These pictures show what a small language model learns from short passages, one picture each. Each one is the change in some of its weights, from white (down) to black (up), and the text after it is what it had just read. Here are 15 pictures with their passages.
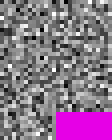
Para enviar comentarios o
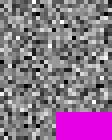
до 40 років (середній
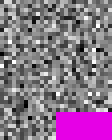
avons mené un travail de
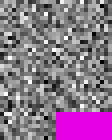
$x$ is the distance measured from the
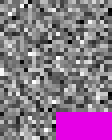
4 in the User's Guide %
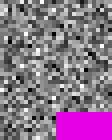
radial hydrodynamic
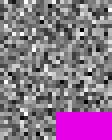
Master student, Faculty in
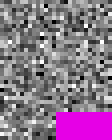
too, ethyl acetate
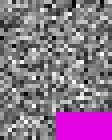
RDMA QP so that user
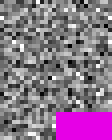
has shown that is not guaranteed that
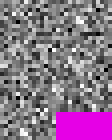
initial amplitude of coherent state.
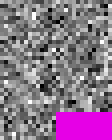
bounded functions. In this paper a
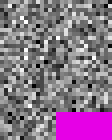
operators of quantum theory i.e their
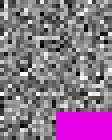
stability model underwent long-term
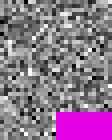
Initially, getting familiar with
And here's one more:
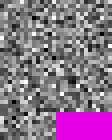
a cultural icon of the
